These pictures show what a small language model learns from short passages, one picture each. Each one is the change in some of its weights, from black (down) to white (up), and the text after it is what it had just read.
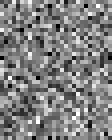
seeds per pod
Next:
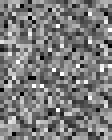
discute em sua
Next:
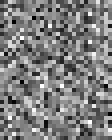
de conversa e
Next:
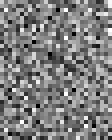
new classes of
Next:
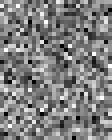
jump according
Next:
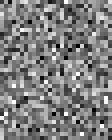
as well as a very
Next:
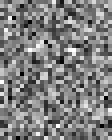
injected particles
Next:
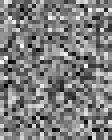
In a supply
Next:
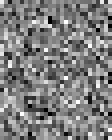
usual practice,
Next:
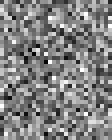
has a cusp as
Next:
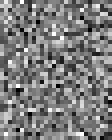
the following type:
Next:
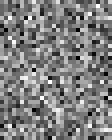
The RCC matrix
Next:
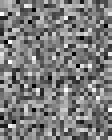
| ولد
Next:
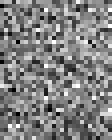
(g). constant for
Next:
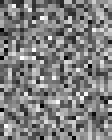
combination such that
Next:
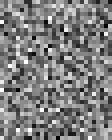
conditionne son
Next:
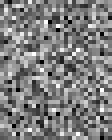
verzending van
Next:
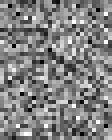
dengan mudah
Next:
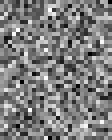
de evidências
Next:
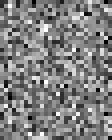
of the bounce is
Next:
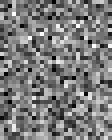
Aussi, une
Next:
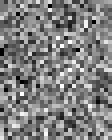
herd (see
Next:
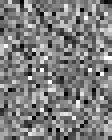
computed for some
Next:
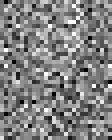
\bm p}$. For a
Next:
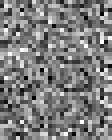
sur le délai
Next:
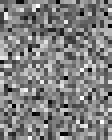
will acquire an
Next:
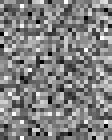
composición de
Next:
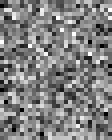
EV, bajo
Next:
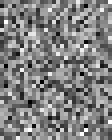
energy of pristine
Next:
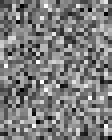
in view of
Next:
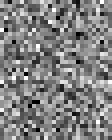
transmitter and a
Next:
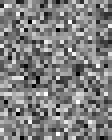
роли малого
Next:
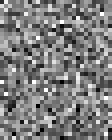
been plotted as a
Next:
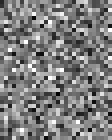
$}. In the region
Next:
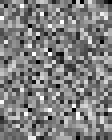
in described in the
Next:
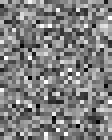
paper titled
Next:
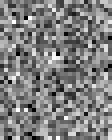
joint system:
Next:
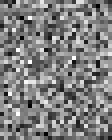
two colliding
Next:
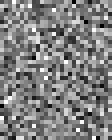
upon lowering the
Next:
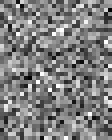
from the overlap of
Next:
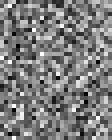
в третьей
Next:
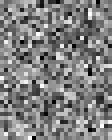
importés. Ces
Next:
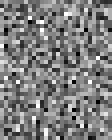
Bu hikoya
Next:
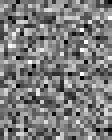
штурмов и
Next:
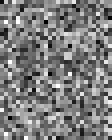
respect the explicit
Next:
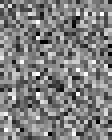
positions, whether
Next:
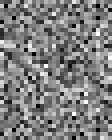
much smaller than the
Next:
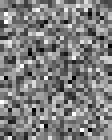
exponentiation with a
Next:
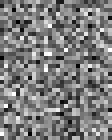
\swave- and
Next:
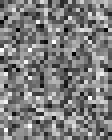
vivem, o que
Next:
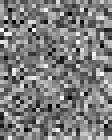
However, in spite
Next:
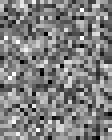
appears with a
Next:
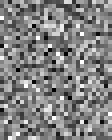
term, which measures in
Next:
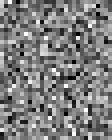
ratio, given
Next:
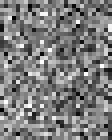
holda istagan
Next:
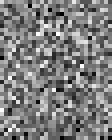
spots have $1
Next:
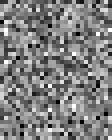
у країнах
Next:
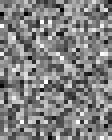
fields that obey
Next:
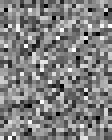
from their shares.
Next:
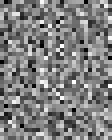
Bu durumda
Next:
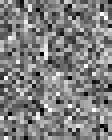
aimed to be a
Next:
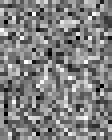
part (b) for
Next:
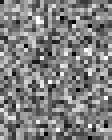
Console" che
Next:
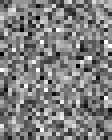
in the statistical
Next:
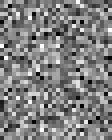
{\em Physical
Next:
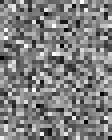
for this approach:
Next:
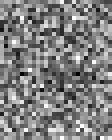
field has a fairly
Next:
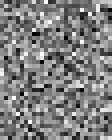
standard model and are
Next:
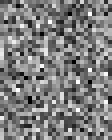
dynamics based on
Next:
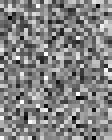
the validity of data
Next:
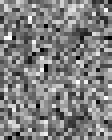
sócio 1 e
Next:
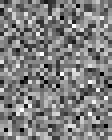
УНР Ю.
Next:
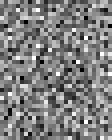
costing” in
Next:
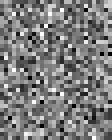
and types}.
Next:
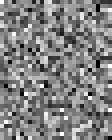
at different stellar
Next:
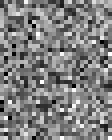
are expected to have
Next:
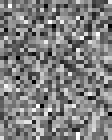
same magnitude
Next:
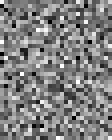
new estimator that
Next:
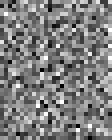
Meissner effect
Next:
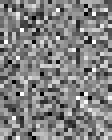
coalescence des
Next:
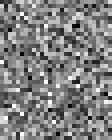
to the sum of
